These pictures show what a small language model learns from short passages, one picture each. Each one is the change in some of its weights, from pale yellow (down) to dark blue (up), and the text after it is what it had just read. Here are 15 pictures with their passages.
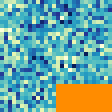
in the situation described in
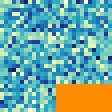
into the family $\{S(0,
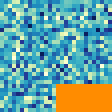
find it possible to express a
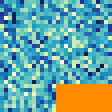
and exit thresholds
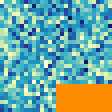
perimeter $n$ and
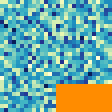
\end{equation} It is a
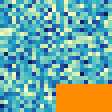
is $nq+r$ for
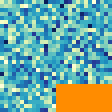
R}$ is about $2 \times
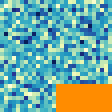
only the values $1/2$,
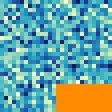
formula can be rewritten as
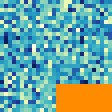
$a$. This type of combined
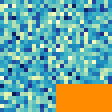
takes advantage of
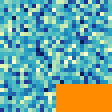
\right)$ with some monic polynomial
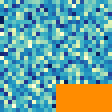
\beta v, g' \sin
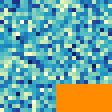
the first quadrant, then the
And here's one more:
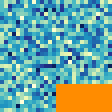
vicinity of symmetry.
